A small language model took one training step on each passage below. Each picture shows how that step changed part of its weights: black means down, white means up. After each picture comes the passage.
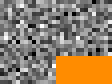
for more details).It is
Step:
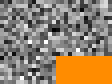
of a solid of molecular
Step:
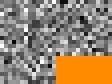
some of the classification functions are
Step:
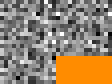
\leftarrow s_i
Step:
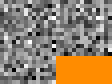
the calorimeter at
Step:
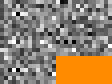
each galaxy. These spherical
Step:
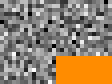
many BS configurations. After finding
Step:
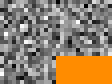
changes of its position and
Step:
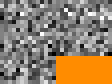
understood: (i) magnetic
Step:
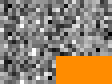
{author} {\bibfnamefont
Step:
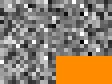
Presented at the
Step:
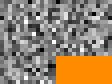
\end{eqnarray} where
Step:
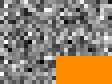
ekpyrotic regime
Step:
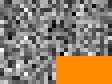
on the infection spread. In
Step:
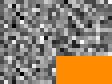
Phys. Rev. A
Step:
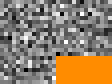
that it has been explored in
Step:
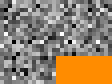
cluster distance modulus is actually
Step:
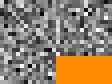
as a powerful framework for
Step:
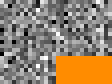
timescale set by the structural
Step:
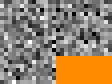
the storage layer;
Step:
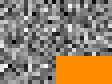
fact that physical observables are invariant
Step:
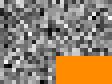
as fundamental features of life
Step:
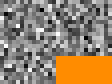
using the nominal
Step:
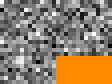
direction from prograde
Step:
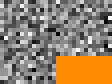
the higher harmonics of
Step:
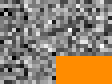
the allotted time
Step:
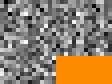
proper time: it can be
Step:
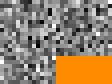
we now combine the results
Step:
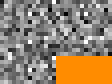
Annealed |
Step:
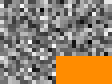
the mentioned course during the
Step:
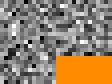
16$ MeV, and the
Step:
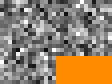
proximate for the
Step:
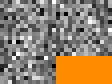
with identical shape but with different
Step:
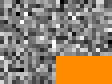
100 nm. To confirm
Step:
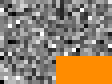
give a straight away solution of
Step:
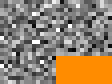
total isolation probability for both
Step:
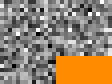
the radius is $R =
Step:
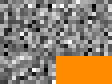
irrotational silent cosmological
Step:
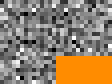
multiplicity factor as follows.
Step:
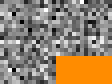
\to 0$ exist only
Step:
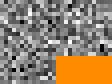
spin-dependent photoelectric
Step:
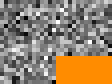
comparable to the ACIS
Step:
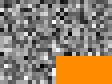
introduction of silver in
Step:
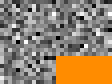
sequential recommendation.
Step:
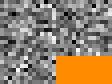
type of agent. For
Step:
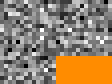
serious scientists
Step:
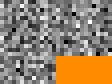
the cost of scalability.
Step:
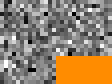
pure states. A comparison of
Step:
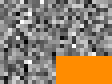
of true detection and forced
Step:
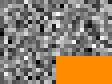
\tau_\chi =
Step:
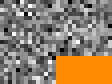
most affected by emotional
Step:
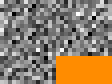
features are not designed considering
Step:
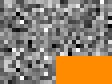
Fig.3. A complete
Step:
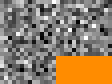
we find that almost all SM
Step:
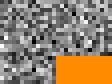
of parameters at the high scale
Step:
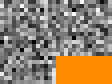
the relative residuals given in
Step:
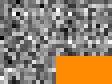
surface brightness objects. Nice
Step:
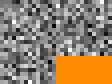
the ZEZF
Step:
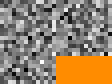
loss of generality, we
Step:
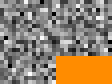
the editorial
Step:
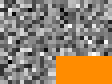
behaviour for a photon system cannot
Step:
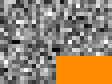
one-parameter family and the
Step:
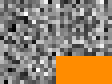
negligible, the heat transfer increases
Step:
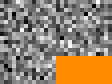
can change drastically with
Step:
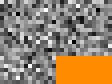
an atomic orbital basis set.
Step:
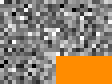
Since each color $c$
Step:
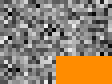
number of parameters that enter the
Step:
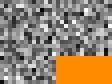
in the angular expansion of angular
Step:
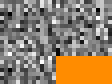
the dihedral angle between
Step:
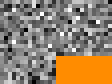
} \abstract{} {The
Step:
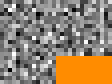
by \begin{equation}
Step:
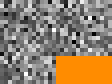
demonstrated with some experimental parameters.
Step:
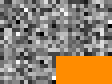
on the direction of the emission
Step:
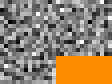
populations at fixed locations in the
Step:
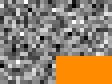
an eventual take-over
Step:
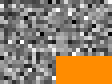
favour of a presently
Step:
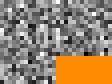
for the contribution of scalar quarks
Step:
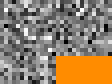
simply transferred to the
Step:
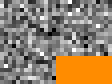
the so-called {\em
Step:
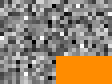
cyclic codes of parameters
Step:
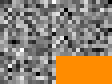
range of values that are assigned
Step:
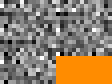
approximated as a pure
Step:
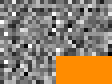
X_J X_I
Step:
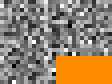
the total LO and
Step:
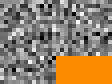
limit. The change that we
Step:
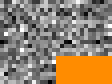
two patterns overlap and form
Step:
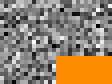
to the combinatorial
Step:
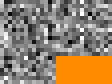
even when the individual actions are
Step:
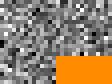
each IntraTransformer and
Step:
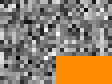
seen how the lowest order
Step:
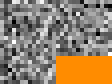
new wavelength regime, a different
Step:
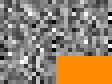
spinor bundles}
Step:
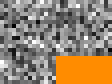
gauge to control the pressure,
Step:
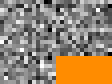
jet-A was simulated over
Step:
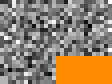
panel (d), most of
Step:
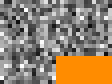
on this method, the predicted
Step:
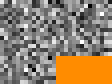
sets from the seven
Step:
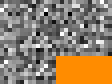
is almost constant which is typical
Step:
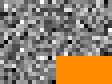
depth and with a shear that
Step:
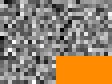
same chip, located within
